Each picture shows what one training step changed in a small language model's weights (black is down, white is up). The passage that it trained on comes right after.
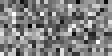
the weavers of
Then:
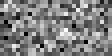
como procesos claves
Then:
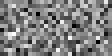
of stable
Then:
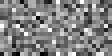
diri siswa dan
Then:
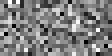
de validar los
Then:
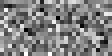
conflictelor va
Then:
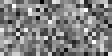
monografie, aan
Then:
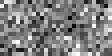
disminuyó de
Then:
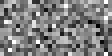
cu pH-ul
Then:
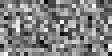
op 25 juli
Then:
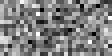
und Ivo L.
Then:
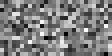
Advanced Research in
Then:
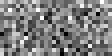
що інновації у
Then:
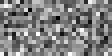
innovatsiya tushunchasi
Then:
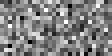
Burgos <ul
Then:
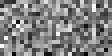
global de COVID-19
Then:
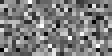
as ordens das
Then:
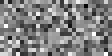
disebabkan oleh
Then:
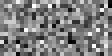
e como estas ações estão
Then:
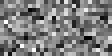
читача до
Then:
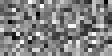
Uzoq vaqt
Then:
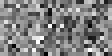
ce que vous
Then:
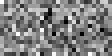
необхідності забезпечення
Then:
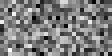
à valeur
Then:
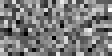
no campo educacional
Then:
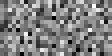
se suman ahora
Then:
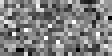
физических научных
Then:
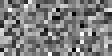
anket verisi
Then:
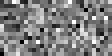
complementariedad es
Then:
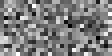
Del Meta
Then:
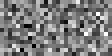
S)$ функции
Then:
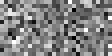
та «ефективне
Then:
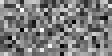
que utiliza tanto
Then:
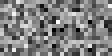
e doutorado)
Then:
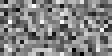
❖ ichki
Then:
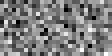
biodiversité Les
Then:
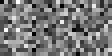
na Paraíba do
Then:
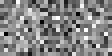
de melhora de
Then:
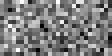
devido à falta de
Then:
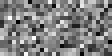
between time and space
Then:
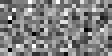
иш бошлаган
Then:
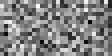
Rassom inson bilan
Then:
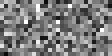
de Vega*,
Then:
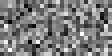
щодо окремих
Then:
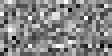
asosan talabani
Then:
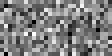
is known that the
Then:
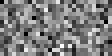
перевести цей
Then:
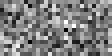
Kar, H.
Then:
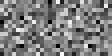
yoshlar jamiyatning
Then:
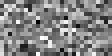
2. Videre
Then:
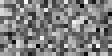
industria en la
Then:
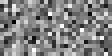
Load Sharing
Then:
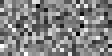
assimilyatsiya qilish
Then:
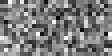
der Klasse.
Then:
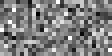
tomonidan olib borilgan
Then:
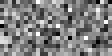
und tragen sich
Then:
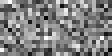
balki shaxs sifatida ham
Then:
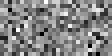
inclusive ao atendimento
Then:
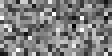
perilaku anak
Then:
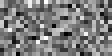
diferentes interações a partir
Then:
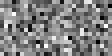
именно с
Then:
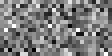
Рішення про
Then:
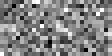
«Educación en
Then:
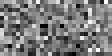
discusión en las
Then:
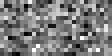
Especialista en
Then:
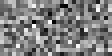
conferiu um
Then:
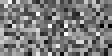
la instauración
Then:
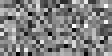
las competencias de
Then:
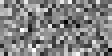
encuentra un modelo que
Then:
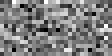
Il implique aussi
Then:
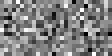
il fallait
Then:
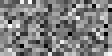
США). У
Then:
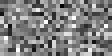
Anlagen in der
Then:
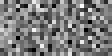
по объему
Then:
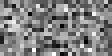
Zamonaviy shaxs
